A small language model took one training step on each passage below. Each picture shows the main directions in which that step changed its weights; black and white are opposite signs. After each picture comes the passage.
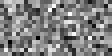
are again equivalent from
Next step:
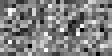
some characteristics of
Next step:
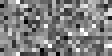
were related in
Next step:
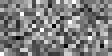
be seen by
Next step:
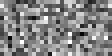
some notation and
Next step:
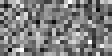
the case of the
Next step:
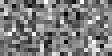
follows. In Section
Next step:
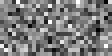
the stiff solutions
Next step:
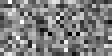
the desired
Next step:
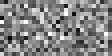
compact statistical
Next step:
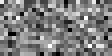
scale model of
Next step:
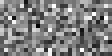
of $\eta$ that
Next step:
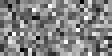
The subsequent
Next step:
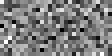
Starting from
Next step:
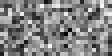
interior. We
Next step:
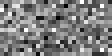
\ldots, N$,
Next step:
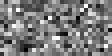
go through the first
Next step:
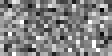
following easy
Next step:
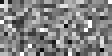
period of one
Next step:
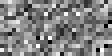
may be interpreted
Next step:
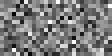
of powers as
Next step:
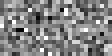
then $A$ is
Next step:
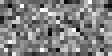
shift each line
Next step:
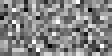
The set of points
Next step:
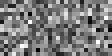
the linear parameters.
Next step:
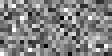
linearized operator of the
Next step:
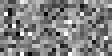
are ``as many''
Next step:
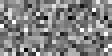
$\eta$ such that
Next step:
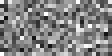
contributions to the
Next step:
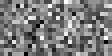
concludes that
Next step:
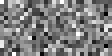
set of free
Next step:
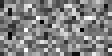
$p$ lie
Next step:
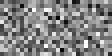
and pole distribution,
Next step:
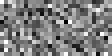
to step 5.
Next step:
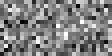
indices of these
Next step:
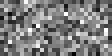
improvement is
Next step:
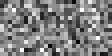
intervals via
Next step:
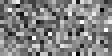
spacing by
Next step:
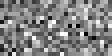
\text{ the dimension
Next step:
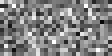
to the Serrin
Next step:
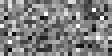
corresponding function defined on the
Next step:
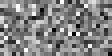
more detail,
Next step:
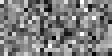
number, path,
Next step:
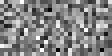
mean square to one
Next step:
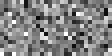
n)$, the ideal
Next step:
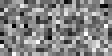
circularity for
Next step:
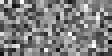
orbite qui
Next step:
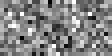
this work is to
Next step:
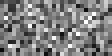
on $X$. We
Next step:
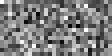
product is understood
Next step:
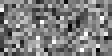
through enough
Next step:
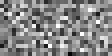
section we consider the measure
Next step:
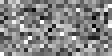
be supported by local
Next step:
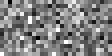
the Taylor
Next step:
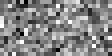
As before,
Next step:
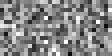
real number, and
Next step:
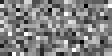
shall denote for
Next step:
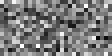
is necessary
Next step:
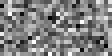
can write (11)
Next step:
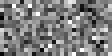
extended to
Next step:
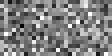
was introduced in the
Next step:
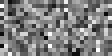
have also studied
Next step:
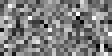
binary pairwise
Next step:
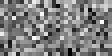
calculus where
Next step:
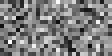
be defined (but
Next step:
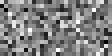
question is
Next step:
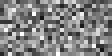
the differentials of
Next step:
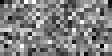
composing with
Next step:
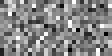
where each block
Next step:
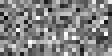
linear systems.
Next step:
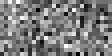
by ideals with two
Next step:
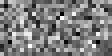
the entire
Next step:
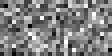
seen as some
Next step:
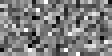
number of times,
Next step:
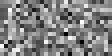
basing on the
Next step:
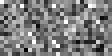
of the theory of
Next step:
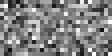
as stated in Theorem
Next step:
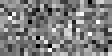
and (2) for
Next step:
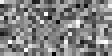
sharp edges
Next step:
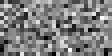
the support of
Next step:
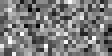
a primitive
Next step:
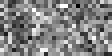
proved the following
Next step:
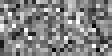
alone, and its
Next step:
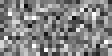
price $\times
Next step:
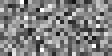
square root is
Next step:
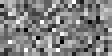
are disjoint.
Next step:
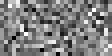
(It is not
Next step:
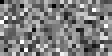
of distinct
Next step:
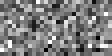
\times I$.
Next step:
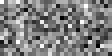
is reasonable
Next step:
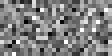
and ends of
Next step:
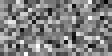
dimensional subalgebra
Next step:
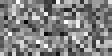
is more complex and the
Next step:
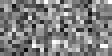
paper. It is the
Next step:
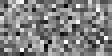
In the system of
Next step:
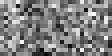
from $\zeta$ to
